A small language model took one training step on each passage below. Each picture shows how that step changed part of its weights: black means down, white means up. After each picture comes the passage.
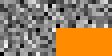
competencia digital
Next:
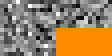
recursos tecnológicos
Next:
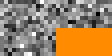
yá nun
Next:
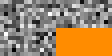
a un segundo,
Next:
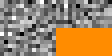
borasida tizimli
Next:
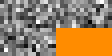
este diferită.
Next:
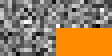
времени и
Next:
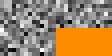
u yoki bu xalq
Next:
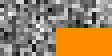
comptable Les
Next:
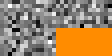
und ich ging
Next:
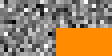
grado I.
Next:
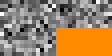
consecutivas que
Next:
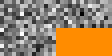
em pacientes
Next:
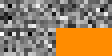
levar as
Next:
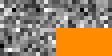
учителя; -
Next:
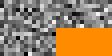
від правильно
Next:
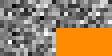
міжнародної наукової
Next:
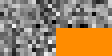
de sinapses
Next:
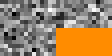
for remote
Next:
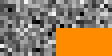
fosse a
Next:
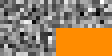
плавание в
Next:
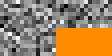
indicadores de
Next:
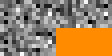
evitar a
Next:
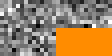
buni kamaytirish
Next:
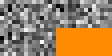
toutes les
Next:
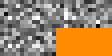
mln yil
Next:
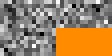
mai mare.
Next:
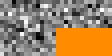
(далі –
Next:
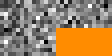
maneira como
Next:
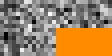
informa que en
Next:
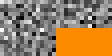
students in the
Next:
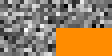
presenta algunas
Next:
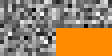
qilish imkonini
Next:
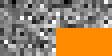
isso é
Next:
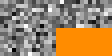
o soya,
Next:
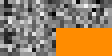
plásticos como
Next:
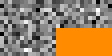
по отношению к
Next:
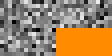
muhitiga sabab
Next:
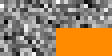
practical tasks
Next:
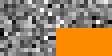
para facilitar la
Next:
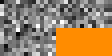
are necessary
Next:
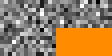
stark vom
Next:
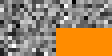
darajasi bilan
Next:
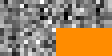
5. Ilku
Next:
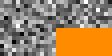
y otras partes
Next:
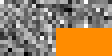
el mes de
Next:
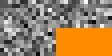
do bloco
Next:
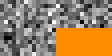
conflict de
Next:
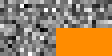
V. Yan
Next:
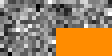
povos e
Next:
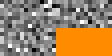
сліз у
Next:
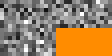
хоч і
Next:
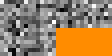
falta de políticas
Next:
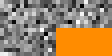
berilgan. Bu
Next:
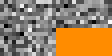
usuários, que
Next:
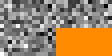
del nido.
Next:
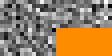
centers, this
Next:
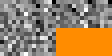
раза, -
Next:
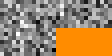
dan sikap
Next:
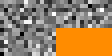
большее влияние
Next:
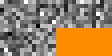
fines de la
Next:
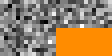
xizmatga oid
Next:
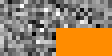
торговли и
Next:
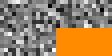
custos de
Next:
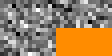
bilimi va
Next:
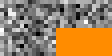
school students /
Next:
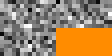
davlati va
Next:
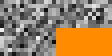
etish masalalari tahlil
